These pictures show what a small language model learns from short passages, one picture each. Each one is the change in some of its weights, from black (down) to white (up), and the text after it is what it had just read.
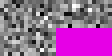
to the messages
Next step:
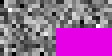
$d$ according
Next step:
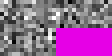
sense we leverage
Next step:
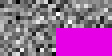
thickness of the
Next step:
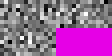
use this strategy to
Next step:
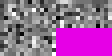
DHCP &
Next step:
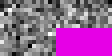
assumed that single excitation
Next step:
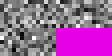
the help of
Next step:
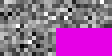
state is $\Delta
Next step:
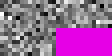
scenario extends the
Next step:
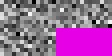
supported by the
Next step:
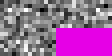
third term in
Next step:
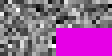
result, the variation
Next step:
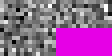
equation we differentiate
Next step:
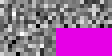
the ST1 and
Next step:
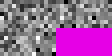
of the charm
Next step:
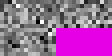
the tail is shown
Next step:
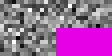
research teams can
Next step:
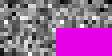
been scattered in
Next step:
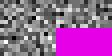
qubit is finally
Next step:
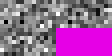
random voice
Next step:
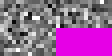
make it simpler
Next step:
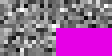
K-edge energy
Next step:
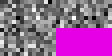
sample into hotter
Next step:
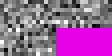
the linear kinetic analysis
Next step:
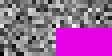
generated from the
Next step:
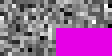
of plasmonic
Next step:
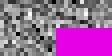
how strategic
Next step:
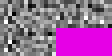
fault or
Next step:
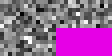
community is taken
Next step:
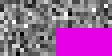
clusters and groups.
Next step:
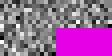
features of the
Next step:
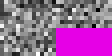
that $\bnabla
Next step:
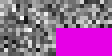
the traditional interface
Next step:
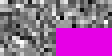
(A) at
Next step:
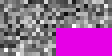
the shape of a
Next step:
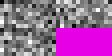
if and only if
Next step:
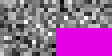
M-type dwarf
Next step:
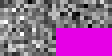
algorithm requires less computation
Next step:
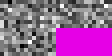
form is not
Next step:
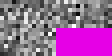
in column 4;
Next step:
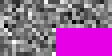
introduce the TI
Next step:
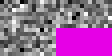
because they currently
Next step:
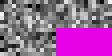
work, we propose
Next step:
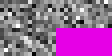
sensing) and
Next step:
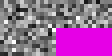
a functional variable
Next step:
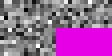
(dashed) and
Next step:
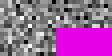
and we label its
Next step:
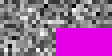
an attacker can
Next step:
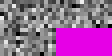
of the lens
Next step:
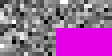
Phys. Rev.
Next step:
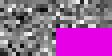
logic gate without
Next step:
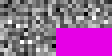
is defined for real
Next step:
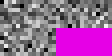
to $z
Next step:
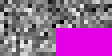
present, several
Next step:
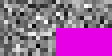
Analysis of
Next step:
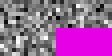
with an UV
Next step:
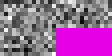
observed in the high
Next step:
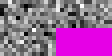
which time it has
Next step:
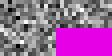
Step 3:
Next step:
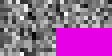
we will show that
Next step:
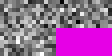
the ones between program
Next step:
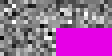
some preferential
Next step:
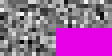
hand side for
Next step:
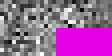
of nearly 300 individual
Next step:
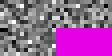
and left respectively).
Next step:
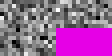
of polar motion appear
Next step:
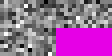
a mechanical system with
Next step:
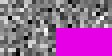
to achieve a level
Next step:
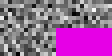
and annihilation, the
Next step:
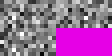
The peak of the
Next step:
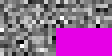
the constraints derived from
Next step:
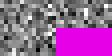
evaded experimental
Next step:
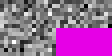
than about twice
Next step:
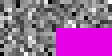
compare now our quantities
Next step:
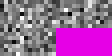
this section we assume
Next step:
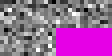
aimed at
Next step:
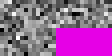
difficult to estimate the
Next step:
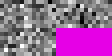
formation in a
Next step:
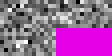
effective field theory valid
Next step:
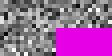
for each of the
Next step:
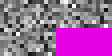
the original's
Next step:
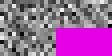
of estimation of the
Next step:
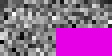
one of the important
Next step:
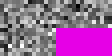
the radius estimate was
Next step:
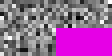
of jobs in
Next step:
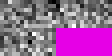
it is important to
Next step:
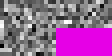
whether the noise covariance
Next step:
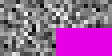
GW detectors because
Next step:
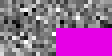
rotate during the
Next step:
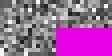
energy. Since the
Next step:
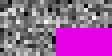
takes values slightly larger
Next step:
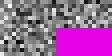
a number of works
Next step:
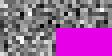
\nonumber \\ &&
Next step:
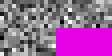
of temperatures for which
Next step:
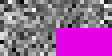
stress field of
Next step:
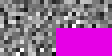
with the definition of
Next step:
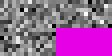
classified, the
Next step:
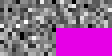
Values of
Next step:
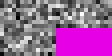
curvature perturbation in the
